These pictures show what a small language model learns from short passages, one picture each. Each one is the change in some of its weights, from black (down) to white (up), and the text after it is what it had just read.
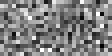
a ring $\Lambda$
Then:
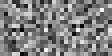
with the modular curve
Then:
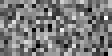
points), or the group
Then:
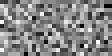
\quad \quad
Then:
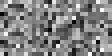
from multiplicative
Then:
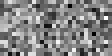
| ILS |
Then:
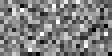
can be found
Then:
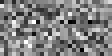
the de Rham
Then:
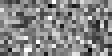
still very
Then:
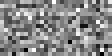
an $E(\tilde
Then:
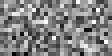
under $\phi_{
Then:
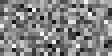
The purpose of
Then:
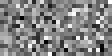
$K \sub
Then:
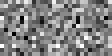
problem is naturally
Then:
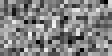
cyclic cover
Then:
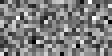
hold, in
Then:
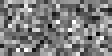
types. For
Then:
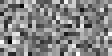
coefficients will be
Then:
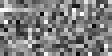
for the quantum
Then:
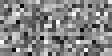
$F$ be the
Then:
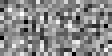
further say that
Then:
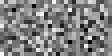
are bijective for all
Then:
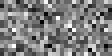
2) For case
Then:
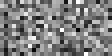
in the stable groups
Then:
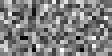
suffices to show
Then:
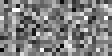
In the main part of
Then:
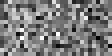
g, a, and
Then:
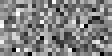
$r$ should
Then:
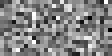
The SIAC
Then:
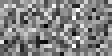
of these cubature
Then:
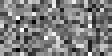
and Nill also
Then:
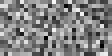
as follows: it
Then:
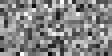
the composition by
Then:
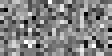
the AIC in
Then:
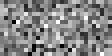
\in E$ we
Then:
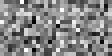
\item there is no
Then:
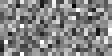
with the first equation of
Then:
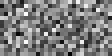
for understanding
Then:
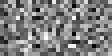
of the system of
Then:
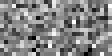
a plane or is
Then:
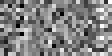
dissipation degree
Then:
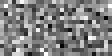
to $Z$, which
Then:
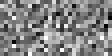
used as a better
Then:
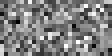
preserve the
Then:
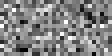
By a result proved
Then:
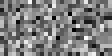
the above method for the
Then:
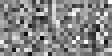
$M$ is
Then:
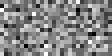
{\it algebraic}
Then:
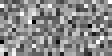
first turn the
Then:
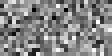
on Geometric
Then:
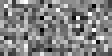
to such {\em
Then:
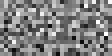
every $a\in
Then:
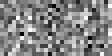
three, and the other
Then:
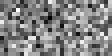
the positive case, the
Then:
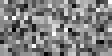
with piecewise
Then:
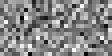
which is a direct
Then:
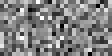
bounded approximate
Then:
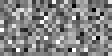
of $E$
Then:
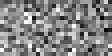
\in X$, there
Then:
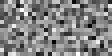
free of rank
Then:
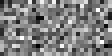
optimal solution of the
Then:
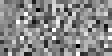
this multiple is unique
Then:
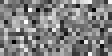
smooth enough solutions
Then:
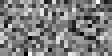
triangle with
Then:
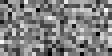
polynomial non-linearity
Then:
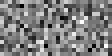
reducible hence, no
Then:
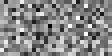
\geq 2$ are
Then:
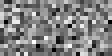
This means that the
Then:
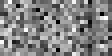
of interest to
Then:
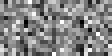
Max Planck
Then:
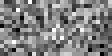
an isometry
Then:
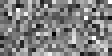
for elements $g
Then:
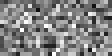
\in B}
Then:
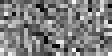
+ \epsilon.$$ It
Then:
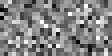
and $\reg
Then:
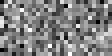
capture this
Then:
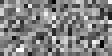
j\leq n$,
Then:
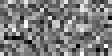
matrix computations.
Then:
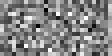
proof. It is
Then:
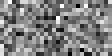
no map $\eta
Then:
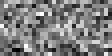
results we use a
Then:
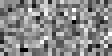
and seek the
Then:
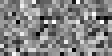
j} {\tilde
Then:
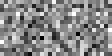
$e$ is not
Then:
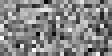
use a {\em
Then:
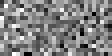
cover $\Gamma$
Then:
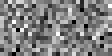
will also be defined as
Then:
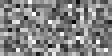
The functor $\cZ
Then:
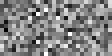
almost all
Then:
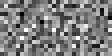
formulation of problem
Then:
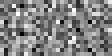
the latter case we
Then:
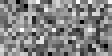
are the same as for
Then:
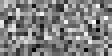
we consider the polynomials
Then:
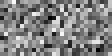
this system. Since we
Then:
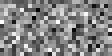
\%$ of the
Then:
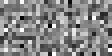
connected}) \leq
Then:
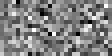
exist. Moreover for an
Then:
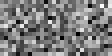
the localization sequence that
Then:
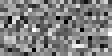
not unique, but it
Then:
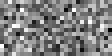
no global
